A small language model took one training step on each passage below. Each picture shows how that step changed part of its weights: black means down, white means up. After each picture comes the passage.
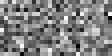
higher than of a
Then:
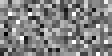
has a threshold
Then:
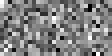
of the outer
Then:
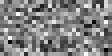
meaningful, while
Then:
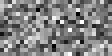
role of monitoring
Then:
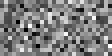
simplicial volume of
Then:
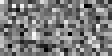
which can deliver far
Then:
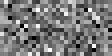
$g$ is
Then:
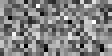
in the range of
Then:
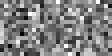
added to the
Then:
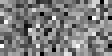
{\bibinfo {title}
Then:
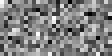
of a perturbative
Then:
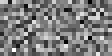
power is increased, the
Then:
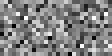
existence of solutions, we
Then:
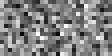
and the variance of
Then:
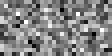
pb trees in
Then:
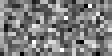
and have smaller masses
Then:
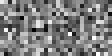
consistent with INS experiment
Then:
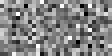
“Now we want
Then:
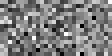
that $S$ is
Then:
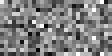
while the remaining part
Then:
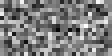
a more informal
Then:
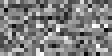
first row) along with
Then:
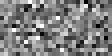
One concludes by
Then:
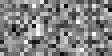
Moreover, from a
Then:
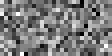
compared to other techniques.
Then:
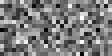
a two--level
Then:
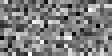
comparison. This is shown
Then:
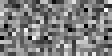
and performance parameters. At
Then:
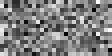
policy strives to
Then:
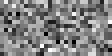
grateful to
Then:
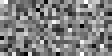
model. In:
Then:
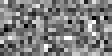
For the metric functions,
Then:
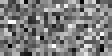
the order of unity
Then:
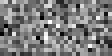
much analysis (to our
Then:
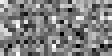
Program of China
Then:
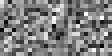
of cultivated area
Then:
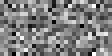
Although it is not
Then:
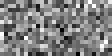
that an analogous formula
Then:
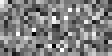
of the Eichler
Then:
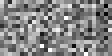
challenges pro-actively
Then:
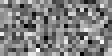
For our purposes of
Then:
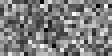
positions of the
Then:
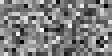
life could have roots
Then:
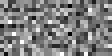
this is the unique
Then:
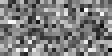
the purposes and means
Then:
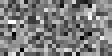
the most urgent
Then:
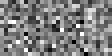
the elder or
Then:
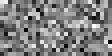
model of this research,
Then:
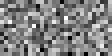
that generator with a
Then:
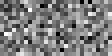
halos with mass
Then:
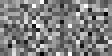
Moreover, we assume that
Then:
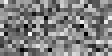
The claim follows.
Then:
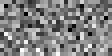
velocity (equal to
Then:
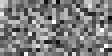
conjecture as follows.
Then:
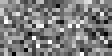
following, we estimate the
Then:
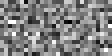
the effect of support in
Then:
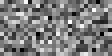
folate, and normal
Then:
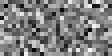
fundamental color
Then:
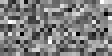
the characters pair
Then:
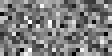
and wrapping around
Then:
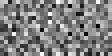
methods can be found in
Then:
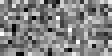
actually describe the
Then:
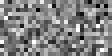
creating a more
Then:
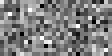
yet been achieved
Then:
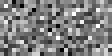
debatable among
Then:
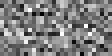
Ce atom.
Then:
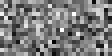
together with the comparison between
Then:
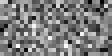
models produce, as
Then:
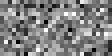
show well-defined
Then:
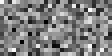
characterize the common
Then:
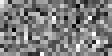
of solar energy based
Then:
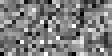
[BIM +
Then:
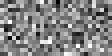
that they experience
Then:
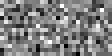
by various picture
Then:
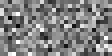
according to experience groups
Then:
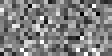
in Experimental
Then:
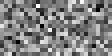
end in the right hand
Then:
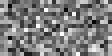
$\lambda$, each
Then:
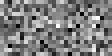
alongside highlighting
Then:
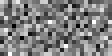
only matrices M with
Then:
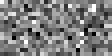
would seem to
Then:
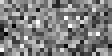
term, given by
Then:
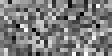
determined by the network,
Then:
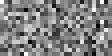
involved the presentation
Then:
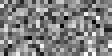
is clear that the following
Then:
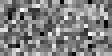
actor iterates generated
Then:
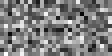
a homomorphic image of
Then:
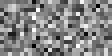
checking location
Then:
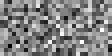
professor of
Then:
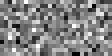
times more robustness
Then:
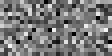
front under the
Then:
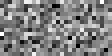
derive discretization
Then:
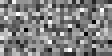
better performance than the
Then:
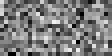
to strengthening the
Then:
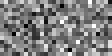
The effect on the
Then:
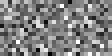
bulk the local strain
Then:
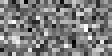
the equality:
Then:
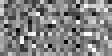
to show the effects of
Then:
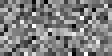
starting points.
